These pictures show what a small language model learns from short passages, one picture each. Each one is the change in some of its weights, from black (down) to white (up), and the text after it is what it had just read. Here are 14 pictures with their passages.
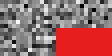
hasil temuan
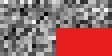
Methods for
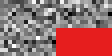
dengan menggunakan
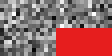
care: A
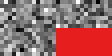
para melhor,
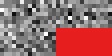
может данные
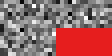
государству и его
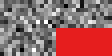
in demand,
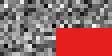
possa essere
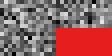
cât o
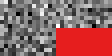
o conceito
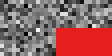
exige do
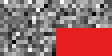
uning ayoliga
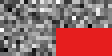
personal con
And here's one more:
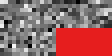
do sexo
